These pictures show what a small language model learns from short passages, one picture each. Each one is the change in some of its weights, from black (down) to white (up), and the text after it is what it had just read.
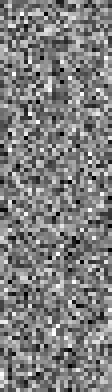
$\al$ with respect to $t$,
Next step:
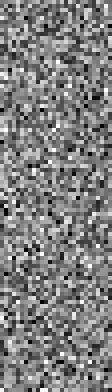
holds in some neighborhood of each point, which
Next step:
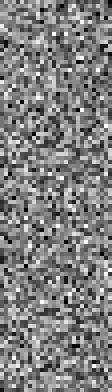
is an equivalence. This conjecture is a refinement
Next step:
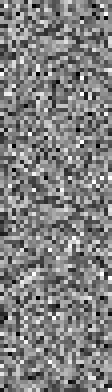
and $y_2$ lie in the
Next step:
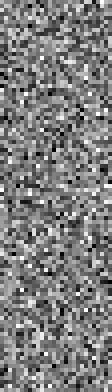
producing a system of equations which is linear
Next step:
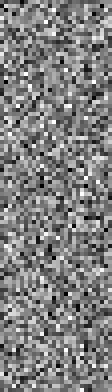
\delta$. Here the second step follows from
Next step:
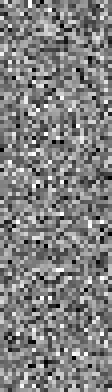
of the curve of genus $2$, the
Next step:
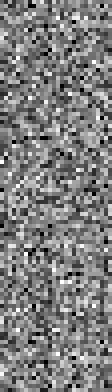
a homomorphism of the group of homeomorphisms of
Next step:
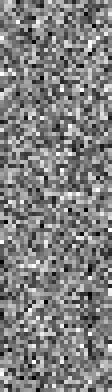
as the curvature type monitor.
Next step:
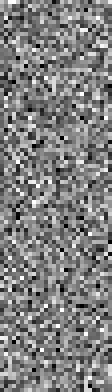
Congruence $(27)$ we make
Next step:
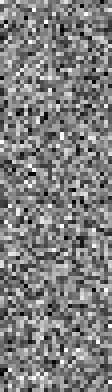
a way that the norm of the
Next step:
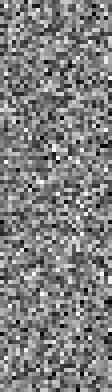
and $C(\mathfrak{g})$ be
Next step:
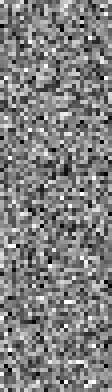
edges, and studied the behavior of the Gaussian
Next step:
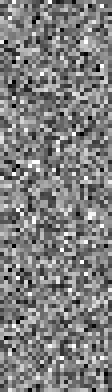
true: Consider \textrm{Hermite
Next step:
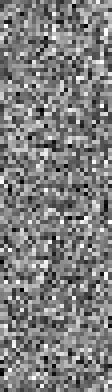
the corresponding unnormalized information matrix
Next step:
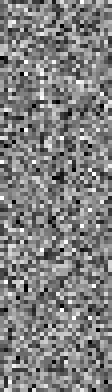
Banach space and suppose that $x\in
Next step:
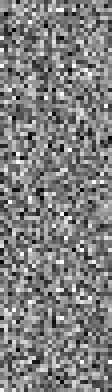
second class may outperform those of the
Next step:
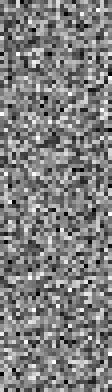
during recent years, for instance, see
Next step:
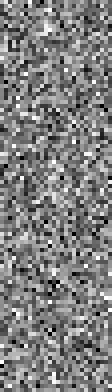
of (\ref{Rlmma}) follows
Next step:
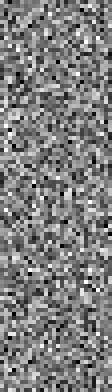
ball. In the following, therefore, if
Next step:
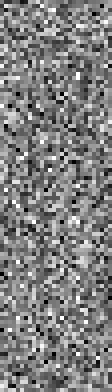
\ref{sec: classes of mappings}),
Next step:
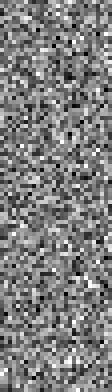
family of $F^* F$, we derive
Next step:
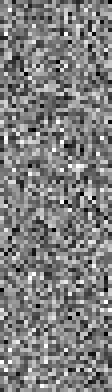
But this contradicts (a), because
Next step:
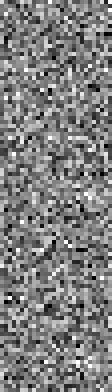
the $L^p$ estimations for
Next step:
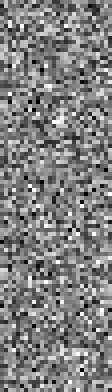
$x$ and $y$ be two
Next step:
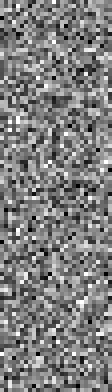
complex representation of $H$ where
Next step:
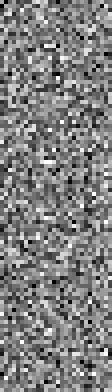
to $\partial ^* \Omega
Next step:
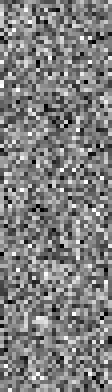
Since stacks are local, one just
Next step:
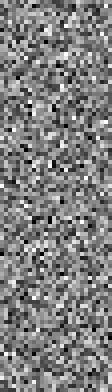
$l$'s. (ii) There
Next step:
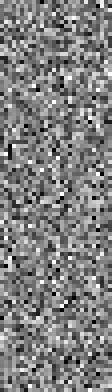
dimension of $v$ is $m$.
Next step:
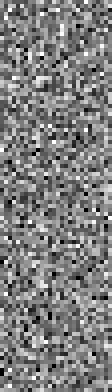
may produce the expected numbers of rational normal curves
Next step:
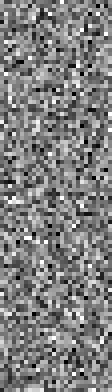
For $I_3$, using first the
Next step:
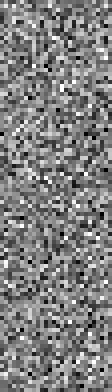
a figure of speech. Another
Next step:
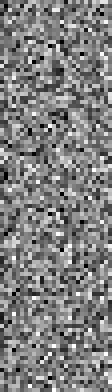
with an absorbing boundary. \newblock
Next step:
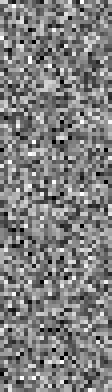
of the dimension of cycle space and the number
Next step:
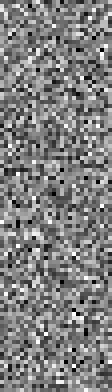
through hydrogen bonds,
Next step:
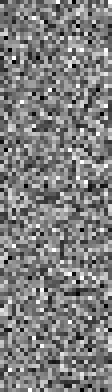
B. Stenzel, Sharp
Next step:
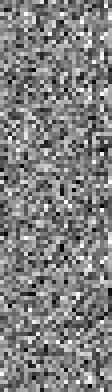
available for the wave energy park. The
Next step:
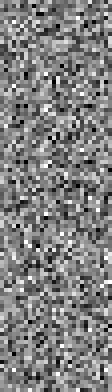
be a lattice isomorphism of $S$ onto
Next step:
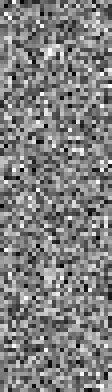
the Italian mathematician towards the
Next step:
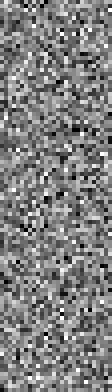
0$ such that \begin{equation}
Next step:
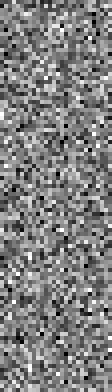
\noindent {\bf Keywords}:
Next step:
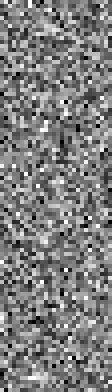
of energy associated with the set of
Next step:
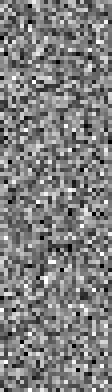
it follows that all of the stabilizers of
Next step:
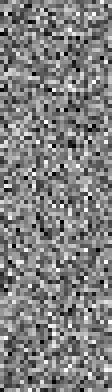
in Eqs. \eqref{V
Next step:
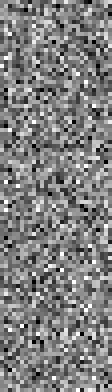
Otherwise, it is more complicated, and
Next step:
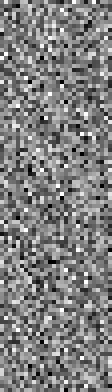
state of the process equation goes to infinity if
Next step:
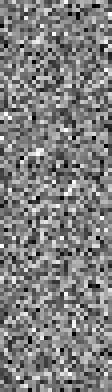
is an end of $G_0$,
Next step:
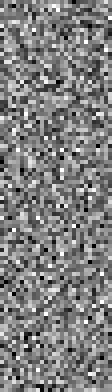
in \ref{hopfmo},
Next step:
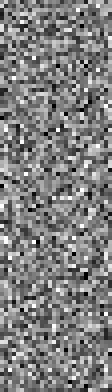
study analytic properties of a Ruelle
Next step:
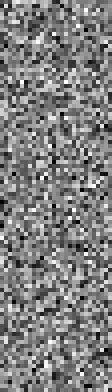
$U$ is an orthogonal matrix such that
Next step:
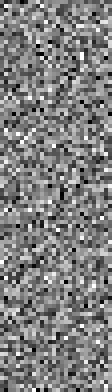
\end{equation} The sequence
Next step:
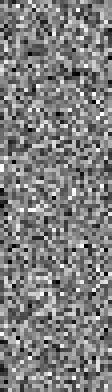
C)_\alpha$ the Lie algebra~$\lie
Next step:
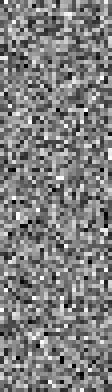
on cohomology. Therefore, we see that both
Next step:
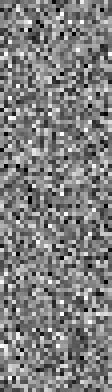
high structural retention property.
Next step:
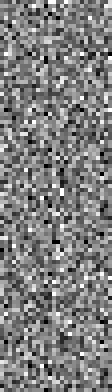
classical super series and to show they are
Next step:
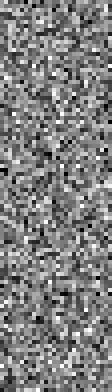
over $X$ is discrete.) More
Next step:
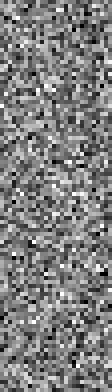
the associated Tractor bundle. There is
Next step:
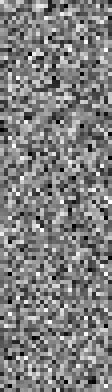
method, conjoined graphs,
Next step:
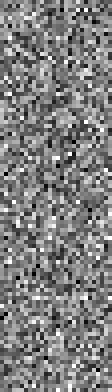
corresponding projection $e_{\bar{P}}$
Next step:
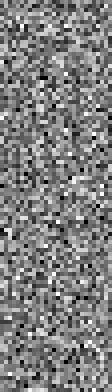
$ we have $ \sup_{0
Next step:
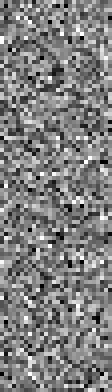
with the monodromy prescribed by the
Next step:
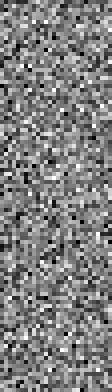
\nonumber \xi(G) &=& t
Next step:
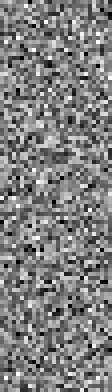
the corresponding ${{\mathbb K}}$-analytic
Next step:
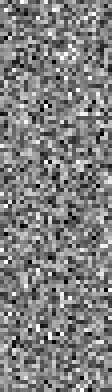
\eqtn To see this, we
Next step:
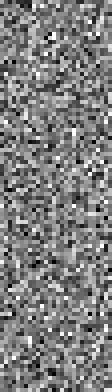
Do we require usual conditions in general, see
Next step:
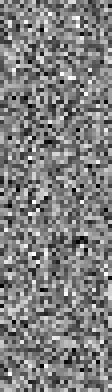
value $0$ or $1$ in
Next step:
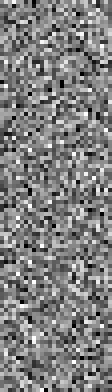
Krivelevich, and
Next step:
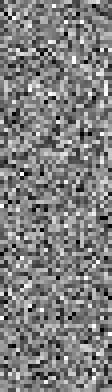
By using proper optimization algorithms, we manage
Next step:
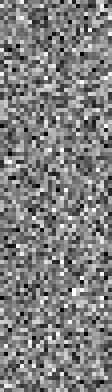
\ Similarly, we have \subsection{Lemma
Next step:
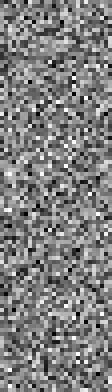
are constant in $t$. Thus, if
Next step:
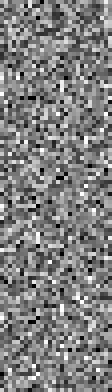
with a "9" the sum of
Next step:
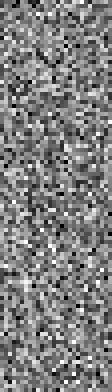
intersection theory results, in particular verifying that
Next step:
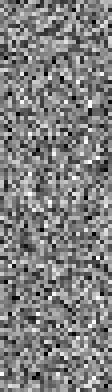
(braided surfaces) are considered up to
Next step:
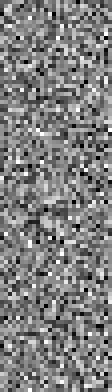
l'intégrale $$\displaystyle
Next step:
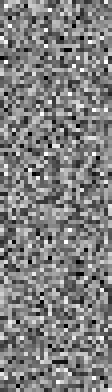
and Wittstock for cb
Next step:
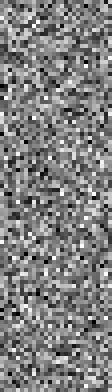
turn that $\mathcal{K}(Q,
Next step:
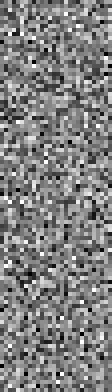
by Prop.\ref{image}(iii)
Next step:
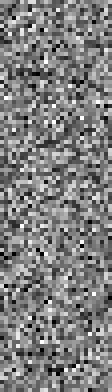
measurement delay $r \geq
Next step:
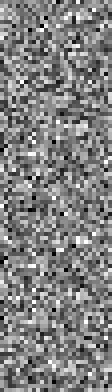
in the cohomology of the Lie derivative operator
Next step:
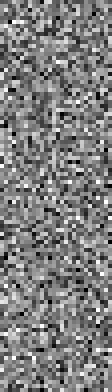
can be extended as a continuous map to a
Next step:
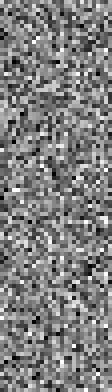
Thus we can define surface link quantum
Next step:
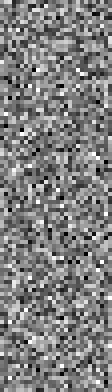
flows are re-evaluated with more
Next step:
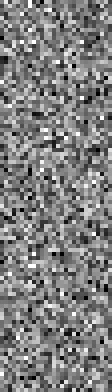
of the lengths of the paths from
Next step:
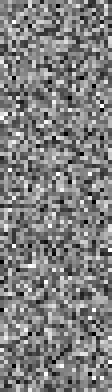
does not depend upon the length of the time
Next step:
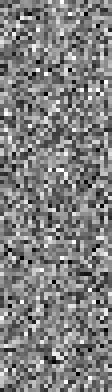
Riemann--Liouville derivative of order
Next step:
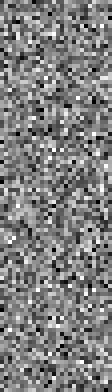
\label{clastra} Growers
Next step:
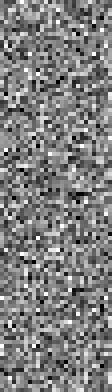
j$. Now, suppose we have vertices
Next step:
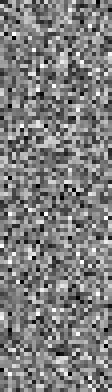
$\mathcal R$ a set of equivalence classes
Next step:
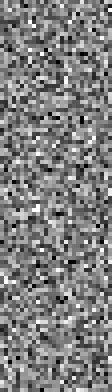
we arrive at \begin{align}
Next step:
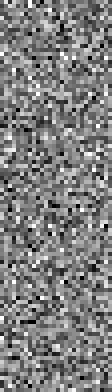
of the above argument continues to apply,
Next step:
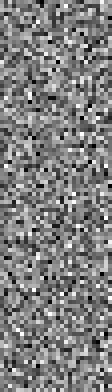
ensembles} It seems plausible
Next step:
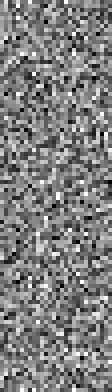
K^\ab$ be its fixed field.
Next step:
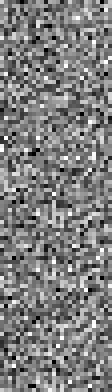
lead to the desired contradiction, since then we
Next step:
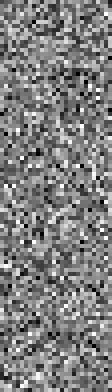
is independent of $h$ and
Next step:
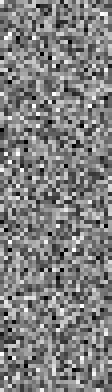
correction for the triggered
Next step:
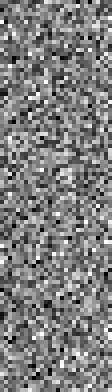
we consider actions of a compact quantum group
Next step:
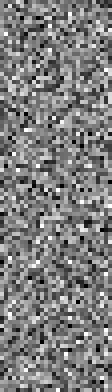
is a non-collocated support
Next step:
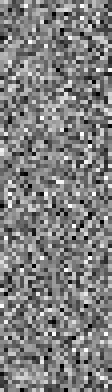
a loaded tree} as the value
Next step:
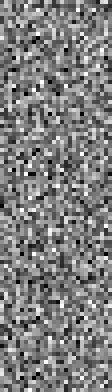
the power series expansion must exist for that combination
